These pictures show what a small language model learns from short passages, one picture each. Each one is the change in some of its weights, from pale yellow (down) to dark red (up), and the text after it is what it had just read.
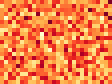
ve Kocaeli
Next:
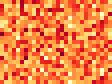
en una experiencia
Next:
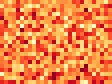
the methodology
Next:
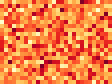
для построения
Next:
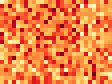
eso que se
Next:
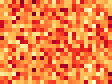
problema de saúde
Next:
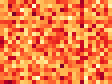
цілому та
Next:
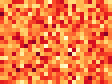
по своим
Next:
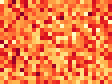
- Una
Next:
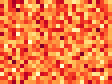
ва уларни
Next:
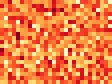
Schüler einen
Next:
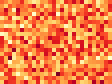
of arts
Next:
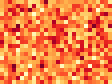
bir şey
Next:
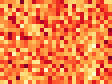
São Paulo:
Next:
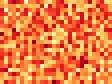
ті, що
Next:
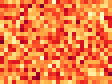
realizada na
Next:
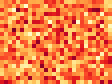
: Les principaux
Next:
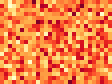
direcionamento das
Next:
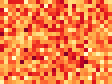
только для
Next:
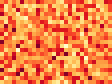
ou ainda
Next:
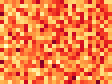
é totalmente
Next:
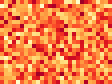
влекут за
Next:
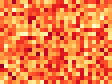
patients with
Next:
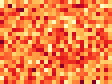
по делу
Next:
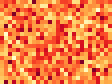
ist das Problem
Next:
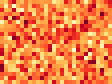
podpora pro
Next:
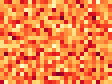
Lieu de
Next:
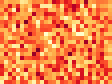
até por
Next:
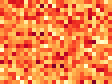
йил 7
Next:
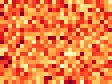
yili”, deb
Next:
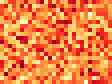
realidad dentro
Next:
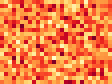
a la relación
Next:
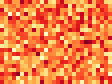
Träger von
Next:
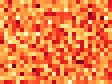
capacité de
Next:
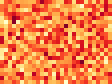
pesquisas com
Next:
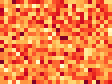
связи и
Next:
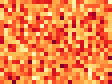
ideal para
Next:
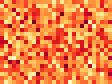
teoria da
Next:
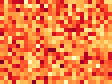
ўсиши ва
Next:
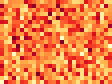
a leveza
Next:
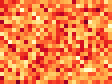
Física no
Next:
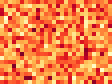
do contexto
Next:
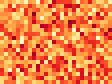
1 Um weitere
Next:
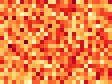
Caribe em
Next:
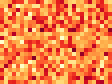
времени со
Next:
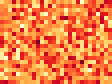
as décadas de
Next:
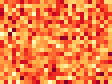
shuning uchun
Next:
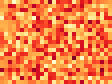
relação aos
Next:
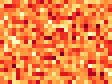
se toca,
